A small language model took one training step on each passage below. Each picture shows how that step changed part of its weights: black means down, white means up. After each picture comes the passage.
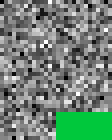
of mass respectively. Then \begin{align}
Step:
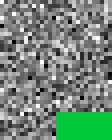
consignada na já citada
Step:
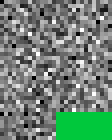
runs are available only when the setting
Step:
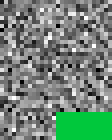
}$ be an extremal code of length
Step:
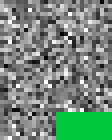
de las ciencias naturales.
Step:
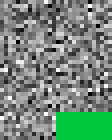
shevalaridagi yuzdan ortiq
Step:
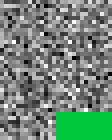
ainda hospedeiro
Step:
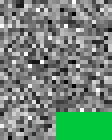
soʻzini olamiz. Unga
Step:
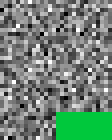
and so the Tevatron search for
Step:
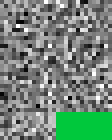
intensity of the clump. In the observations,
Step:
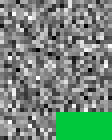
testlash; - 13) Amalga
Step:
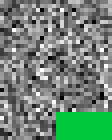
koordinasi antardaerah,
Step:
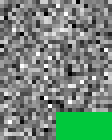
$B(K-1)$ additional inputs.
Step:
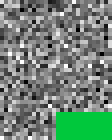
assumption that both HXR-producing
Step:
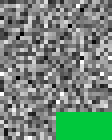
is significantly smaller as the theoretical neutron
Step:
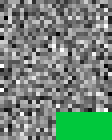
quasi-two-body process. The
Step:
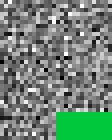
the effects of the applied-ac-field amplitude
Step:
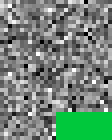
add significant value and furthermore it is
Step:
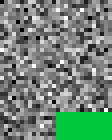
Keldysh into account.). The number
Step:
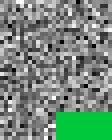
sense one may speak of the
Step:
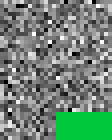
a much more slowly varying part
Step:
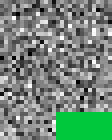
Precision and recall (also
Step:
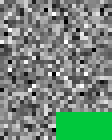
dissertatsiyasi 2024. 2.
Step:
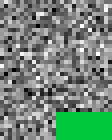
formalize the polaron picture developed in
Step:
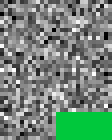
vínculo más Suscribirse
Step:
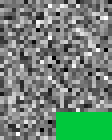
"Clinical characteristics of viral
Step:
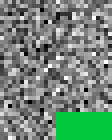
*Entomologia Experimentalis
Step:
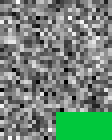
групі слухачів;
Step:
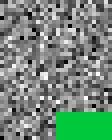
words: *Pastinaca
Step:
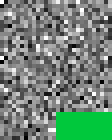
va ijtimoiy maktablarda
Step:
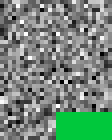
Conhecimento psiquiátrico
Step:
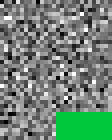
en fibra dietaria de
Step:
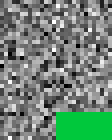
measurements using a two-prism setup at
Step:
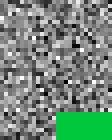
research act: A theoretical introduction to sociological
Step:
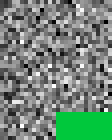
correlation limit within CGC, include
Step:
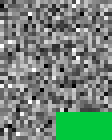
and innovation programme under grant
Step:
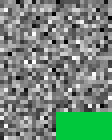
мире. Несмотря на
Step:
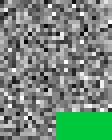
imajinasi dan kemerdekaan
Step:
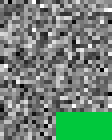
individual cells vary dramatically
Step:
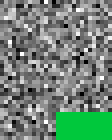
section ~${d\sigma} /
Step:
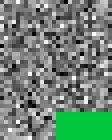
machine” is a microfluidic
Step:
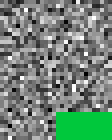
almost all matter to be placed
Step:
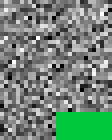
Kandungan Vitamin C pada
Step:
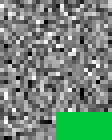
barrier (a) and (b)
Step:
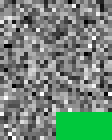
nafaqat tarixiy,
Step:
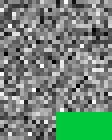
limit of a ring potential with tight
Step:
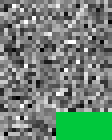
related to differences in the implementations of
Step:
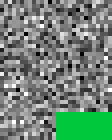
If we can decompose $m_d$
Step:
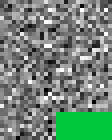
M. (2024). Clinical and
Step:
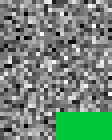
Lug'at o'z ichiga
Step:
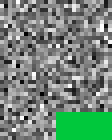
of the potential. In fact , the basis of the
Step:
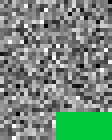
qo'shig'i zamirida
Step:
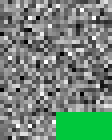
bo'ladi. Ushbu belgilar
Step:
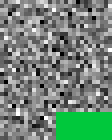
a Laplace transform with respect to time
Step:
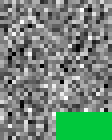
to be large, then this will be a very
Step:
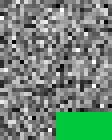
with India and China are written.
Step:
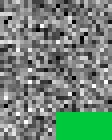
la posible expropiación forzosa
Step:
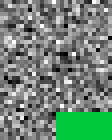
that minimizes the vacuum energy of
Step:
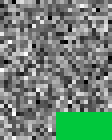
por diversas vertentes, uma delas
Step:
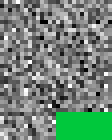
is grown at 900~K, a temperature
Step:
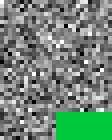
component is well described by a Maxwellian
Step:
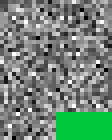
традиционные и новые
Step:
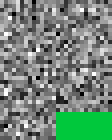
en el proyecto MUV.
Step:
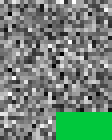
a conserved charge associated with the Killing
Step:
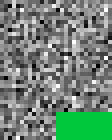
not be the same for quark and squark
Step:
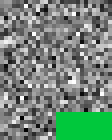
uchramaydigan kuchli
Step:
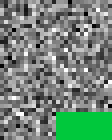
in the present samples involves V$_O$
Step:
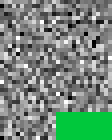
*eta* heeft laten zien,
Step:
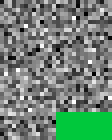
8 a 10 años de edad. La
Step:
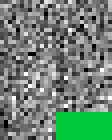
karyawisata, menetapkan
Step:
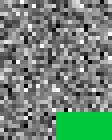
can be immediately eliminated because they are
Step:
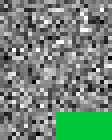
M. J., Sweeney, K.
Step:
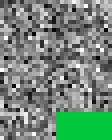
комплаєнс. The role of
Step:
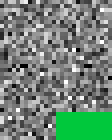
with the sample), and secondary compensating
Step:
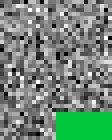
of the Pacific Ocean."
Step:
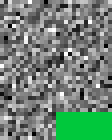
the center of the system, and several smaller
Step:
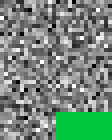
effect } \begin{figure}[t] \centering
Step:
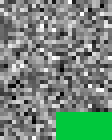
to get infected. The function also computes
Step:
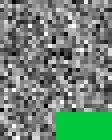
among the biggest challenges
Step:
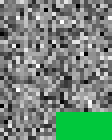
қилиш). 2-расм.
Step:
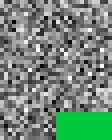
outros. Quando perguntei
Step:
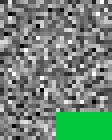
flow in small domains. In such
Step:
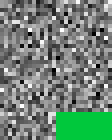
= 45,000 K fitted all of the
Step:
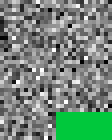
\ene Inserting these results into the
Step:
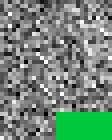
замороження активів за
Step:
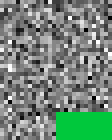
ва КТ диагностикаси
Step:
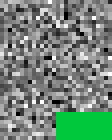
осуществления «дач»,
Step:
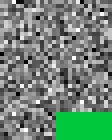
ionized universe where quasar
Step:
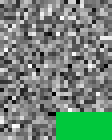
travels away from the region of its
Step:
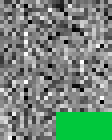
ҳолатида ўзгариш
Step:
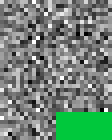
them into a payload for the
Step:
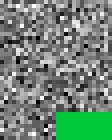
ishonchligini saklab koladi.
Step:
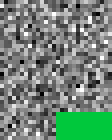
an overview of our joint model.
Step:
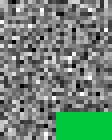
$t$ increases, the same is true
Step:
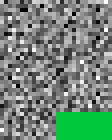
the same magnetic field value and plotted versus
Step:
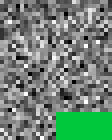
и доказују да
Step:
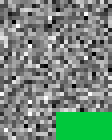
We would want calculations with other fermion
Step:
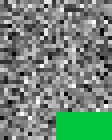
two challenges with lattice QCD. In
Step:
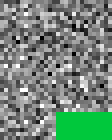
Attitudes : Introduction of the Concept
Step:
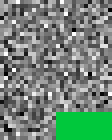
encoder and LLM we used while
